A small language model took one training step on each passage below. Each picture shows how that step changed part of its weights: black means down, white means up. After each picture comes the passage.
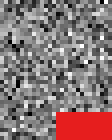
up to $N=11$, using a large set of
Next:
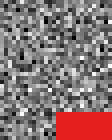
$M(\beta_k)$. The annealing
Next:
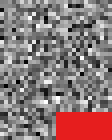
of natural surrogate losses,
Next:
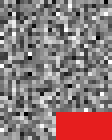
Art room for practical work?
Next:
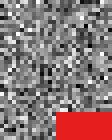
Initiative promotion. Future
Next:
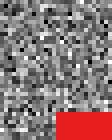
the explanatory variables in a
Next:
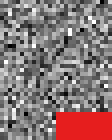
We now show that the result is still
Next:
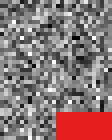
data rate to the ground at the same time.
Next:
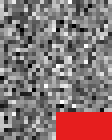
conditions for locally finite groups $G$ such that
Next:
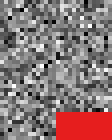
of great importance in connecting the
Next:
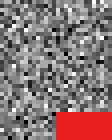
GNU GPLv3 license
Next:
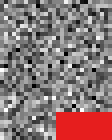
often than once in ten years. This
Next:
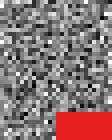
progress, answers) to
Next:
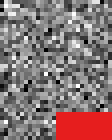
and then compared with independent determinations coming
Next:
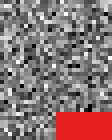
$(\ref{equationB})$ satisfying
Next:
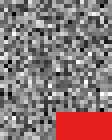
on the no-op function indicate that the difference
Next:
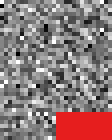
Next discuss the redshift dependence
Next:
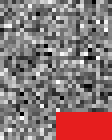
to lure users. You might have
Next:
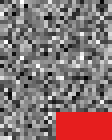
following regression based bound that may improve
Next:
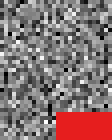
Eastern Nigeria due to the absence
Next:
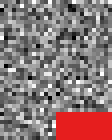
wavelet method should decrease the significance of
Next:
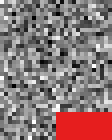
a bit value of the raw key. The
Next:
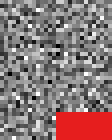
GN directions \eqref{eq:GN}
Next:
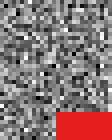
processes such as contraction and disruption
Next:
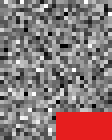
As described above, for {\it any}
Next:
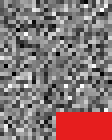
that the latter is actually the BCG
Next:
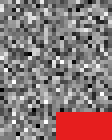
the presence of inadvertently-present
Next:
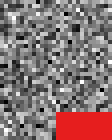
improve the quality of education.
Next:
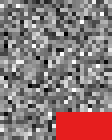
essentially the minimization of deviation
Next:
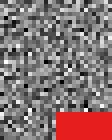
between the energy and heavy quark
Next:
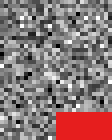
stronger ionization parameters, as traced by
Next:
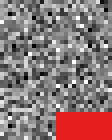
{Morisaki}, {Mours},
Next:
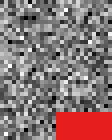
enhance the enemy image of
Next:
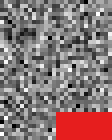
proportion to the population of such classes
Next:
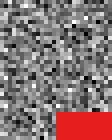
to design and build new launch
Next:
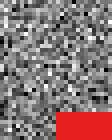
there is a resonance between $R$ and
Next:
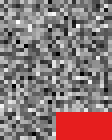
commercial, medical and
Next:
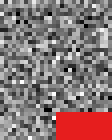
spectral gap of the underlying Markov
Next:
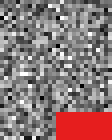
quantum effect in the current
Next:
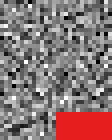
for statistical computing. R Foundation
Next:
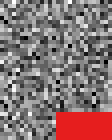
and RMSE for the $j$-th
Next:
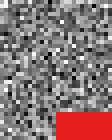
ORS suffers from a loss of
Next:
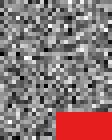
a Fog Computing environment, much of
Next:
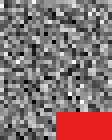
recover in the Coulomb law both
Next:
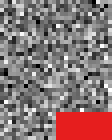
other parameters like the astrophysical
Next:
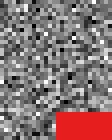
York Times Magazine*,
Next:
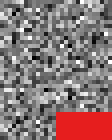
POVM) on quantum phase.
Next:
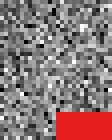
along dorsal-fin bases;
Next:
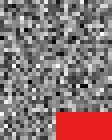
from inflammatory or ischemic
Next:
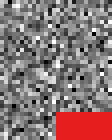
if necessary, we may assume that
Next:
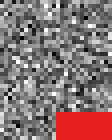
first indices $b_i$ of the
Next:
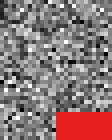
(\ref{r50}) follows taking the limit for
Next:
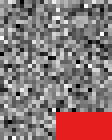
constant $C_{\delta_1}$ such that
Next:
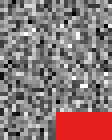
and the frequency spectrum is a lot more
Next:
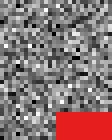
has been shown that the intra-cavity
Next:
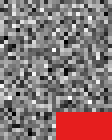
Combinatorics and the study of special
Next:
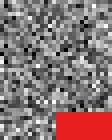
type of organized groups, we
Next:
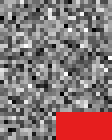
of the Penrose transformation to
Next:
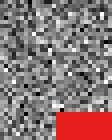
the healthcare workforce.
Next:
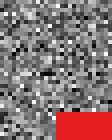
that may push them into debt, because
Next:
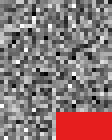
cited there) and have been generalized in
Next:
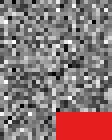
preconception and biases, and therefore
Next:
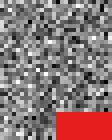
is the first systematic dynamical systems analysis of
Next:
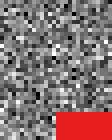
alan hemşirelerin
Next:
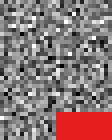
of the tested fuels. The time
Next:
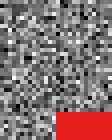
several different Pb coverage ratios,
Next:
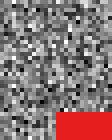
to -76 4 \putrule from
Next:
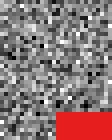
a discrete fracture-matrix model which
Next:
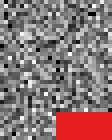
the tetrad frame \begin{eqnarray} S
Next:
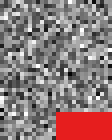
of Ref.~\cite{Zhq20}
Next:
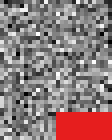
superconductivity} \begin{document}
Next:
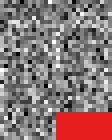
of nonnegative orthogonal
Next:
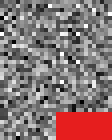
quantum non-Gaussian states,
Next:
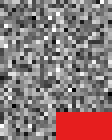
in $W$. \medskip \noindent{\bf Lemma
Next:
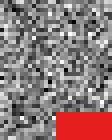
Precision studies for top quark physics
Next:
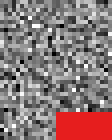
simple truncation of the exact flow
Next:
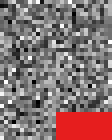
induction hypothesis, ${\tilde
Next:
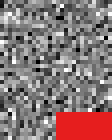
of time and its implications for signal
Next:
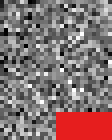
the East African people. It
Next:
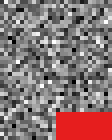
of factors, such as spelling, correct
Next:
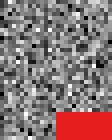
It is inferred that in public sector
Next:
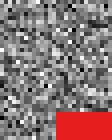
m_{23}^2$ remains fixed at
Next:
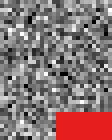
current operators. Many more sum
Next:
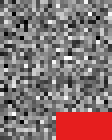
measurement operators in polar form,
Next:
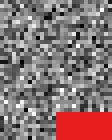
to the advancement of sustainable
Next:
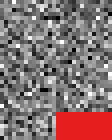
of vitamin D, it is
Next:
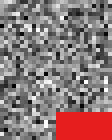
that \eqref{cocom_class}
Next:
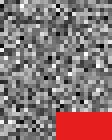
upcoming sections. Partner presentations
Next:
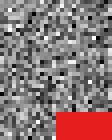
line and styling details. The
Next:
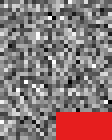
other providers. **Methods:** It
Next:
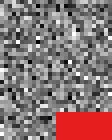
of our (a) pie and (b)
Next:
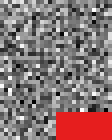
networks (NNs) are machine
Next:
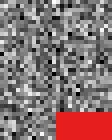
and we vary the numerical value of $m$.
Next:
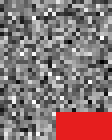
that thinner resonators enable shorter
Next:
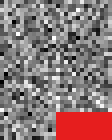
satisfying $1\leq k<s\leq
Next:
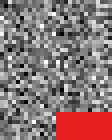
properties of adaptive computational processes. The
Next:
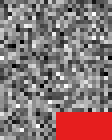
Although the BPM signal is a
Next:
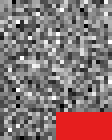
side of $\Delta$ is contained an a
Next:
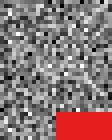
dependent type theory. Using this formalization,
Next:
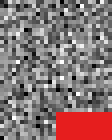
not ensured. $I=2$ and
